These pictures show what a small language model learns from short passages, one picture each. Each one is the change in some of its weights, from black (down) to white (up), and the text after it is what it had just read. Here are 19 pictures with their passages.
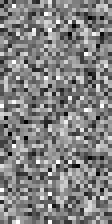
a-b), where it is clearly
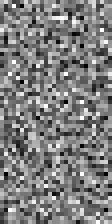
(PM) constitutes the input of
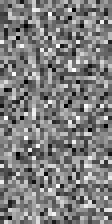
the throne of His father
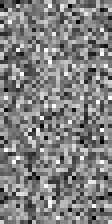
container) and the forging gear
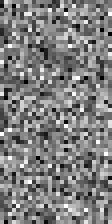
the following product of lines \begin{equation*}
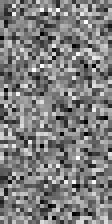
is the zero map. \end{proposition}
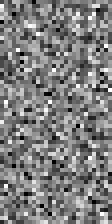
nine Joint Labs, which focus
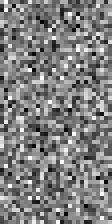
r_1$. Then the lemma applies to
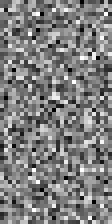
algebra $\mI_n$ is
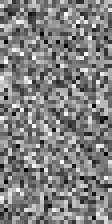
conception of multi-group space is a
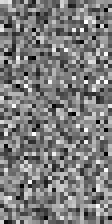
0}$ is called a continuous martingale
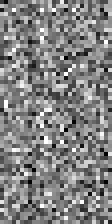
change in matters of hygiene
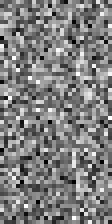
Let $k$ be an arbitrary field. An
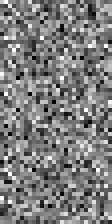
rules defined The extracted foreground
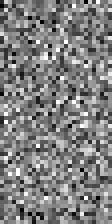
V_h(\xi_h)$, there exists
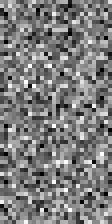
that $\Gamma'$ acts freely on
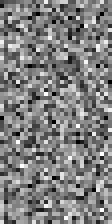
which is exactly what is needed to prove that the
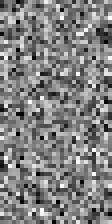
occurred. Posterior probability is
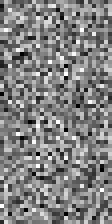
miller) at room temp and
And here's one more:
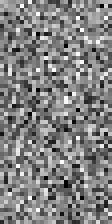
injective. We deduce from
